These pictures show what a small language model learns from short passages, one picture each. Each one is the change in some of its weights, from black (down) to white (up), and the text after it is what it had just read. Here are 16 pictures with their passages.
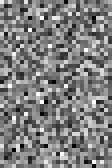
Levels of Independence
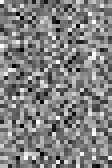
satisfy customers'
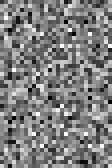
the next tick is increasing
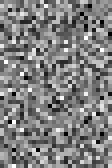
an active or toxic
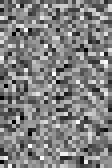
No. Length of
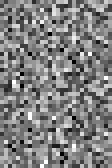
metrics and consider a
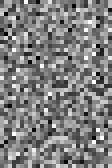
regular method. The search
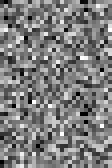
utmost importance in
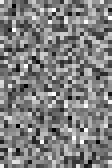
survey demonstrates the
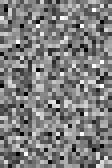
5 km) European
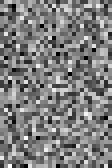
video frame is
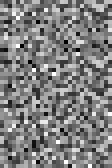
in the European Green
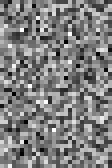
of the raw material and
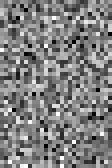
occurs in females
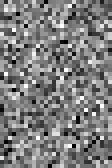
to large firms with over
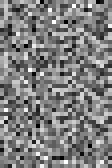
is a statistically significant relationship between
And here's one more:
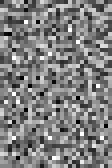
management and the importance of
